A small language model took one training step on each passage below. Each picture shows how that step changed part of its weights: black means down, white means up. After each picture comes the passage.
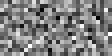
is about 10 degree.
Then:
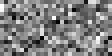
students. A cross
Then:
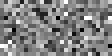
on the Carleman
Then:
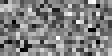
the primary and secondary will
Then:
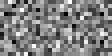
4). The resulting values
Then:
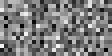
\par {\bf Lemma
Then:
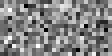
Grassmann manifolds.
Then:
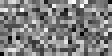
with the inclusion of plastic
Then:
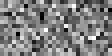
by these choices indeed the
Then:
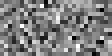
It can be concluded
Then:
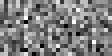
dissertation is the
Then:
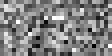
moving boundary, the
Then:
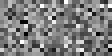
we are going to
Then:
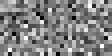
is illustrated in the
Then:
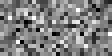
(in terms of standard
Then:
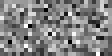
The aim of this section
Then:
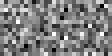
under the guidance
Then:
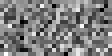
This decomposition is not necessarily
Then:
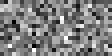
the lower jaw is
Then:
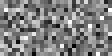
matrices in the test
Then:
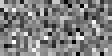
included in current information given
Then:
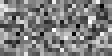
plant preference for
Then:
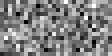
Precipitation Our
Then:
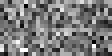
fuzzy subset is determined,
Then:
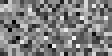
the healthy functioning
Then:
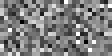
we can verify that the
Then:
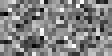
specifically for this study.
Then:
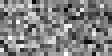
are dilates of
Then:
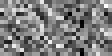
of tails.
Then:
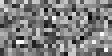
union of these sets over
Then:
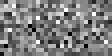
Dai et al.
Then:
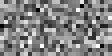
traditional choice of materials in
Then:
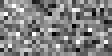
Table II (columns
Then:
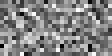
and simpler proof of
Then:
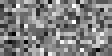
should be selected, which
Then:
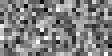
annual social
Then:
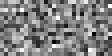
with $a_i
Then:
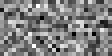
eigenvector corresponding to these
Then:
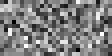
the survival in
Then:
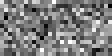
generator block, which defines
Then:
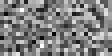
of indices). The crucial
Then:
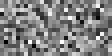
of other materials.
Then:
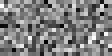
every proper subtableau
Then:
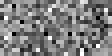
be assigned to
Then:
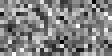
of yeast
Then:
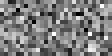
lateral edge of the
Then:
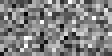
like doctor A.
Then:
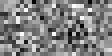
for beginners}, Second
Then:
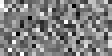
been closely linked to increased
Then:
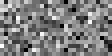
interacting with it
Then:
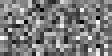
(ML) technique is
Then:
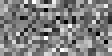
following interesting corollary. Suppose
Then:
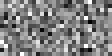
out considering a one
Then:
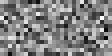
structure of the coloring
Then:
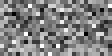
parameters, that control
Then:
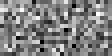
Mantel test
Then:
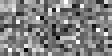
was successfully tested on
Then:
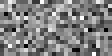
2;$ finally
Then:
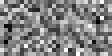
than just the composite
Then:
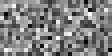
Evaluation of the
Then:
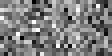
semistable and any
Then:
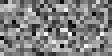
the real world.
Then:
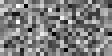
will not attempt to
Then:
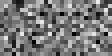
as a Certified
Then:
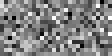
cultural and political issue.
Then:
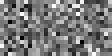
effectively measure whether the prediction
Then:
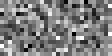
of Elements and
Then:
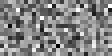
from tampering
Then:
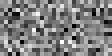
Table 1 showed that out
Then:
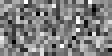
space you may move on
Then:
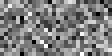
not the case with
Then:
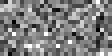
the Armed
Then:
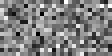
we will explicitly highlight these
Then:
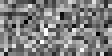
I mean, like,
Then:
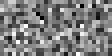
is given by the
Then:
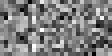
tip angle influences
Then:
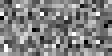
particular examples and focus on
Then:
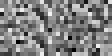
of the local estimates below
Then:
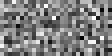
reading was displayed in
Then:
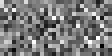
increase the capacity of
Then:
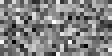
challenges can be overcome
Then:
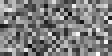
light points are considered
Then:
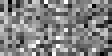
$A \leq
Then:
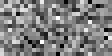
in the melting
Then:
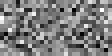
\\ Then we define
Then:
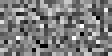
is of course beyond the
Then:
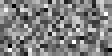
equivalent under this isomorphism
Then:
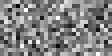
ABP in other
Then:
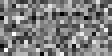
as water cycle regulation
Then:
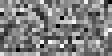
of the second kind
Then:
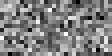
to avoid complications in
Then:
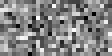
NO₂ and
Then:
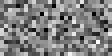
chain, one first draw
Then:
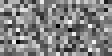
in the strength of the
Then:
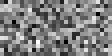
the Mimika
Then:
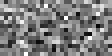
electrical energy for
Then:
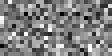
as above, we have
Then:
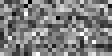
essential properties of music structure
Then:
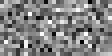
and Noriza,
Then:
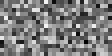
near-conservation of
